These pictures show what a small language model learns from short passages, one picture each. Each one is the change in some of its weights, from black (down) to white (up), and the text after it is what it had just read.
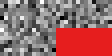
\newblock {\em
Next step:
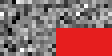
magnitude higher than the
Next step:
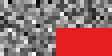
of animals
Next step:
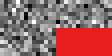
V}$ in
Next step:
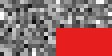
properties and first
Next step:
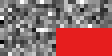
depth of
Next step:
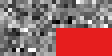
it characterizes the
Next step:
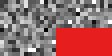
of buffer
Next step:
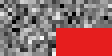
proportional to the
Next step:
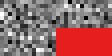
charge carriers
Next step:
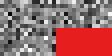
se reduce en un
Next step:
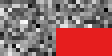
that in case of
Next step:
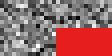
at their crest
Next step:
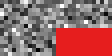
transfer speed,
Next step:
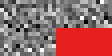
results from fast
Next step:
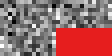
central charge for the
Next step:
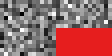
by means of a
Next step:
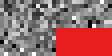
the evolution of the
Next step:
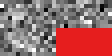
were refitted
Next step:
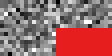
formal methods tool,
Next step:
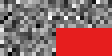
bottom surfaces
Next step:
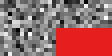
this gap, we
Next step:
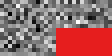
level for small
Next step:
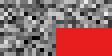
low tail
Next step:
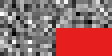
states. The
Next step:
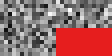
the distortions
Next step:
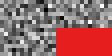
Comparison is made
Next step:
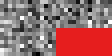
and (b)
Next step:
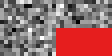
evolution, the
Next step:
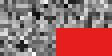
and the exact point
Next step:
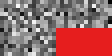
is the most
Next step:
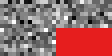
widths and
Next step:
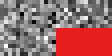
flat. However,
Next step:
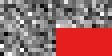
The inputs
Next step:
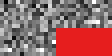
the 20B and
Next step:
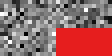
equations on the physical
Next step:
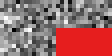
during the transit
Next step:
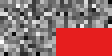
is the current
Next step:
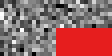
bonds in the
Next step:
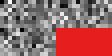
a delta function
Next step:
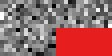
leading to the
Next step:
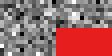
one leading topology
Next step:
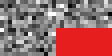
our discussion, it
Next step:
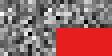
obvious but also
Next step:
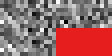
for the generator
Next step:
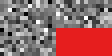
situated at
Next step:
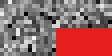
preferentially at
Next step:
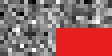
Nb as
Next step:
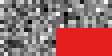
Therefore, this
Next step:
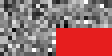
the technique can
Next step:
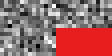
errors in one
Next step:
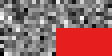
according to standard
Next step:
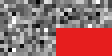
particular each logical
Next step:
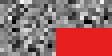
obtained from the
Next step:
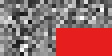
to recover a
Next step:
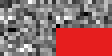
create a comparison
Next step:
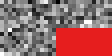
and in contrast,
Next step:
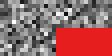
state at $\la
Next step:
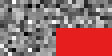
attack surface
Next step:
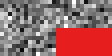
quantum probability amplitude for
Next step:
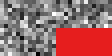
particle so that both
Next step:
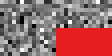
attains its
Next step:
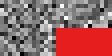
exchange interactions leads
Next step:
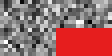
a constraint over that
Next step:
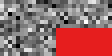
expect better results
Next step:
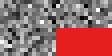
move as we
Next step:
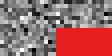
and similarly,
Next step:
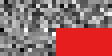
the statistical error by
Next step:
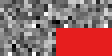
we present average
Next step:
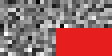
chaotic initial
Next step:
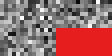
(c) The
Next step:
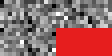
discrete energy spectrum
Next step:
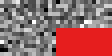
In addition,
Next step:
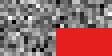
observations of eight
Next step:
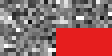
to model and
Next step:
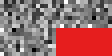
the dimension of
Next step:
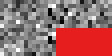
. \eeq
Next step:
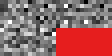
of Science and Technology
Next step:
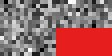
the 200 benchmark
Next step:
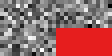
is extracted from
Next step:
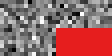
assembled by
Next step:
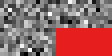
shows the count
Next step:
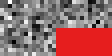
mentioning two
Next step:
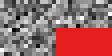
$\nu$ and
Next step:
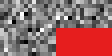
difference up to 5
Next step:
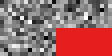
number of defective
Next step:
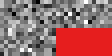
group are approaching
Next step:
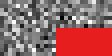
is supported by National
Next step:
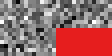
$\kappa$ are
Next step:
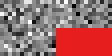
group. For the
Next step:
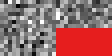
signature: the
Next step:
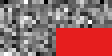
implemented in
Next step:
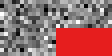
contribution, which is
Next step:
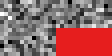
depends on the velocity
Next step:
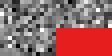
due to the
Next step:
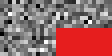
thought in this
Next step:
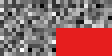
We suggest the
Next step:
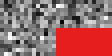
the initial stage,
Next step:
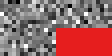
Theoretical and
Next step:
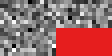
for example, in
